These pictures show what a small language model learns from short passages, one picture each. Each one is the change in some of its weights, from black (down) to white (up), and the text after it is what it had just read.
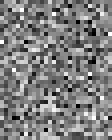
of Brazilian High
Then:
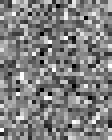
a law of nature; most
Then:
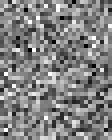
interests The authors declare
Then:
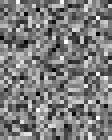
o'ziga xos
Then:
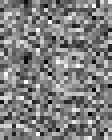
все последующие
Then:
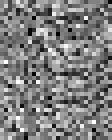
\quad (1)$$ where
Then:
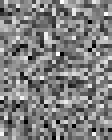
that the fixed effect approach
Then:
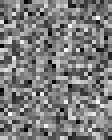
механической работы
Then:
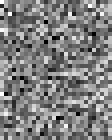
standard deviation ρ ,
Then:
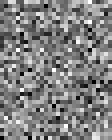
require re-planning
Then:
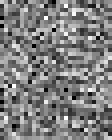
of the proposed methods are based
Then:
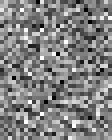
power and the outgoing
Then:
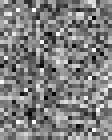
для которой были
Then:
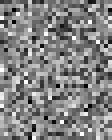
listas de verificación
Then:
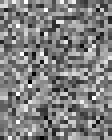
of intensive care unit
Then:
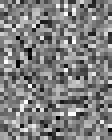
for inventory accounting in
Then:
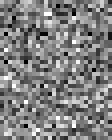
to strengthen Europe’s
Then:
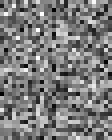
проблеми. На
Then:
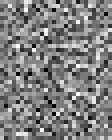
the autonomy of these
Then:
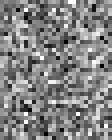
providing a quick overview
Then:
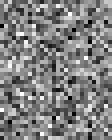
expresar la incidencia.
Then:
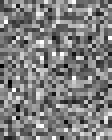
mexanizmini ishlab chiqish
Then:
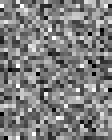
Bottom sediment
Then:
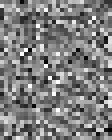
kegiatan yaitu
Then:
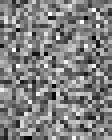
seluruh data untuk
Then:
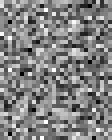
Scientific Panel on
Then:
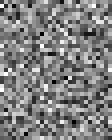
Some mention made of how
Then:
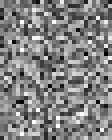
oder sich von den
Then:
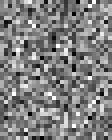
compact complex surface that includes
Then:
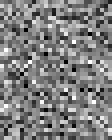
The functionality of the
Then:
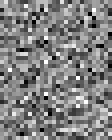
pengenalan citra pada
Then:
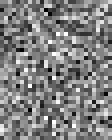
qualitative feedback.
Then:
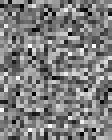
her fear, her
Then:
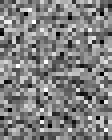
scholars from the
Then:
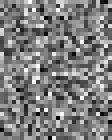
truly vast"
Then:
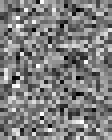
is the most suitable
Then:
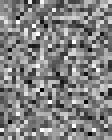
client and the other
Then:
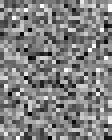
of case studies, that what
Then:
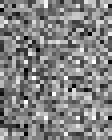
Both approximations have to
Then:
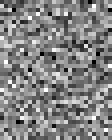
year medical students attending
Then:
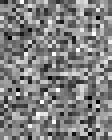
in shade (Figure
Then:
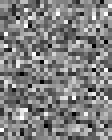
a larger scatter,
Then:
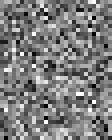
и тетъ, что
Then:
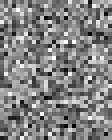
three biggest elements
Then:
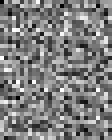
i.e. more similar
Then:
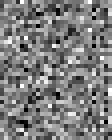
bo'yicha ustuvor
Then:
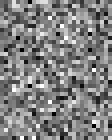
screen after every 3
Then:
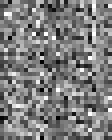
выпадениями и
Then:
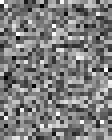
is also called as recognition
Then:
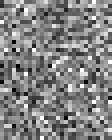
range from 1 to 10 V
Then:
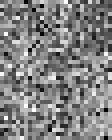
1º Ano do
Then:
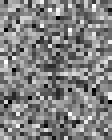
are monitored in the
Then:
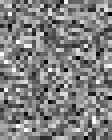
derechos propios”, que
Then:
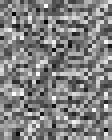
conventionally used in practice to
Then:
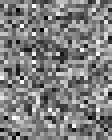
explicit obligation regarding the
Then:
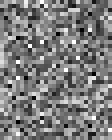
90 per cent of the
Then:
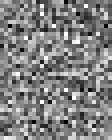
the traditional admission processes and
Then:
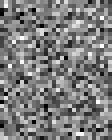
maqsadlar asosida shakllangan
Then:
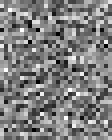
combination of the systems allows a
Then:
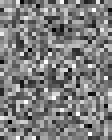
money through leasing
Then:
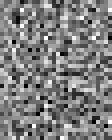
questioners had been a
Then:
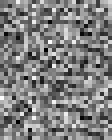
success in his or her
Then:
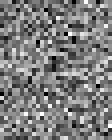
structural transition between native and
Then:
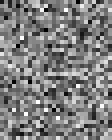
inequity in health:
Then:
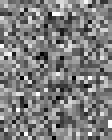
silver nitrate
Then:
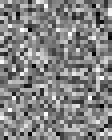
SOR Sorbitol
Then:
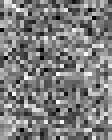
dan berproliferasi
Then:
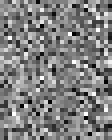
surge a Arena
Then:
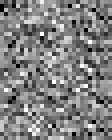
en Afrique
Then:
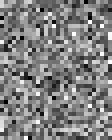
de un pie de
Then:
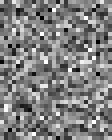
say to refrain from
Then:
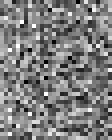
Editar datos confirmación
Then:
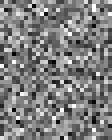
Serão trabalhadas as
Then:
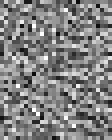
from the stage where they become
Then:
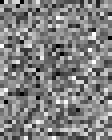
(models no.
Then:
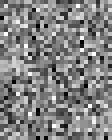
mayor reclamo se
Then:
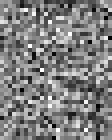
Intentions In 2022,
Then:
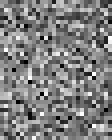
kita tidak digunakan
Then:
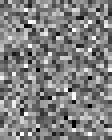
industries while reducing the impact
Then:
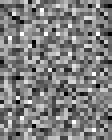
this system, healthcare system
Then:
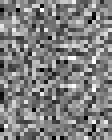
to which the results can be
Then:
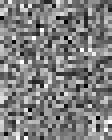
de reciprocidad de
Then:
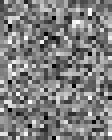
yoshdagi bolalarda
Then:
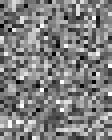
valora, comprende
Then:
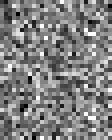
von 34 kg N/ha
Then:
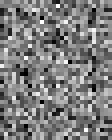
бир вақтларда
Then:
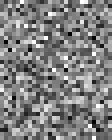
Zelko transcribe
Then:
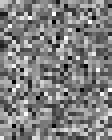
text string found in the
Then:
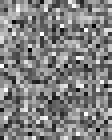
ha planteado que la
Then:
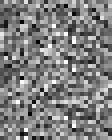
the literature data that L.
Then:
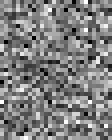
a variant module.
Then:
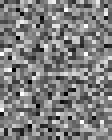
it serves as a
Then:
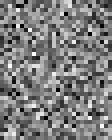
my love... This is
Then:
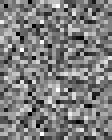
is necessary to demonstrate that
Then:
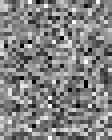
general se expresan y
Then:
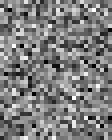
our cluster. Usage
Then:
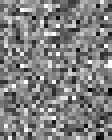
nitrogen gas. The
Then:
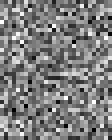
by using the latest concept
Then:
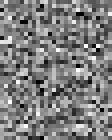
На самом деле
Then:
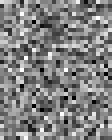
different types of specialized
